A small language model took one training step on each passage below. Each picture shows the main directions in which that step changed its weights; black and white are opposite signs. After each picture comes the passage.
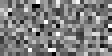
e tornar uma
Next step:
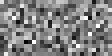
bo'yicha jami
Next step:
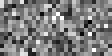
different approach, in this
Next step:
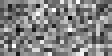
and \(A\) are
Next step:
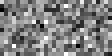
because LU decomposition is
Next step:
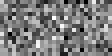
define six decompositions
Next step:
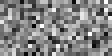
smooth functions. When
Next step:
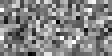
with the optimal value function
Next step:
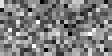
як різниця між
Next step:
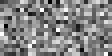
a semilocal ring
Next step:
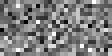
збереження –
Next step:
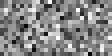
$2$, the elements
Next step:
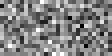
$$ for the following set
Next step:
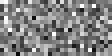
are generated by three complex
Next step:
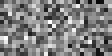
of the theorem of
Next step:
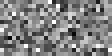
stochastic aggregative
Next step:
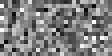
should become more
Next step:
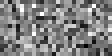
dimension. %%%
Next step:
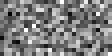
Then $|J|\leq
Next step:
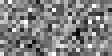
ser escrita
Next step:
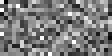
Natural Sciences of
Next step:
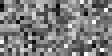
with $s\in
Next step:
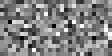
fout zou
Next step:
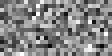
\\ \nonumber & -
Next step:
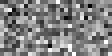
têm direitos
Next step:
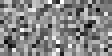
together the terms involving
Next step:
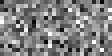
M. Darus
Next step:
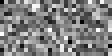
plan universel,
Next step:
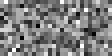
strengthened in
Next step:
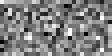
izvorno je
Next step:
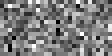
and issues of
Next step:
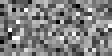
the focus of this
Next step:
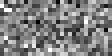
the motions of these
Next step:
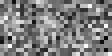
отношение к
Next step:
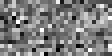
Shuning uchun,
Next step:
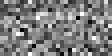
characterized by the relation
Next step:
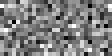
obras de
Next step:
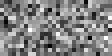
in this paper is related
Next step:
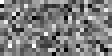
for each vertex $v
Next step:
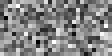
polynomials with integral coefficients and
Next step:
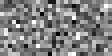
Vielfalt und
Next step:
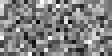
vertex $i\in
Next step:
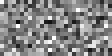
que em muitos
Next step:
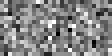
dealt with similarly.
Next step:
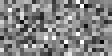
amigo y
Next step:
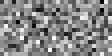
hypothesis. By allowing
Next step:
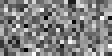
More precisely, we
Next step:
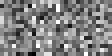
with $2^n
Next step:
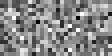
в научном
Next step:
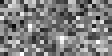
been shown in a number
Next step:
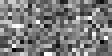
Bu açıdan
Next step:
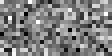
14th International
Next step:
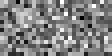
estruturais. A
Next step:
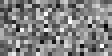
está dirigida
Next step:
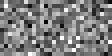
with compactly supported
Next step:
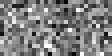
билан узок
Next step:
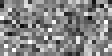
associated to a manifold
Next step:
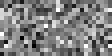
induction on $j$,
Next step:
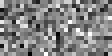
to the feature of
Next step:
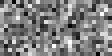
seios, não
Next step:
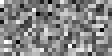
_{\varphi } \cdot
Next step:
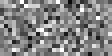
their automorphisms have been
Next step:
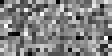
supported by {\it
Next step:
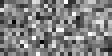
define the concept of
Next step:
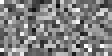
of museum
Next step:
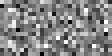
быть сведен
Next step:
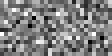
kabi idrok
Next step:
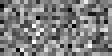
$\omega$). Recall that
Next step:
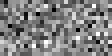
podem trazer conceitos
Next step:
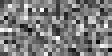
\right)$ or
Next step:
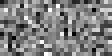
and its reflection
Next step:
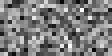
conservador do
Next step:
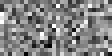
nutqda aniq
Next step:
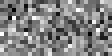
for Gabor
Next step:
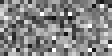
son más, ni
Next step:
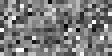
химии в
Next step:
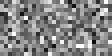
dan *DAR*
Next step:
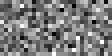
the end of the
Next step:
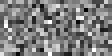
vonzó és
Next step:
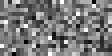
deduced a certain number
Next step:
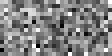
the pictures above
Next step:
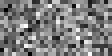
the family in the
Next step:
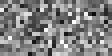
Xalq ladi
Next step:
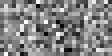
the same number of
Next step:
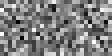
all linear-fractional
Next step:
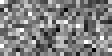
on a rather general
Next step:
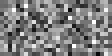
and only if for any
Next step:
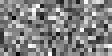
maintenir ou
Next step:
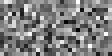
însă în
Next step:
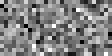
declare that they are
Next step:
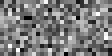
ciencia. Para
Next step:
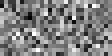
symmetric realizations exist.
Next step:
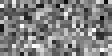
for which the set \[
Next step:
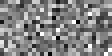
\right] =
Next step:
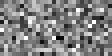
sides of the figure
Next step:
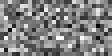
is one of the
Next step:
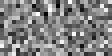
identidad debido
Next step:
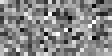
7. Моянов
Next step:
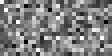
order system can be expressed
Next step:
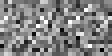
oshirish bo'yicha
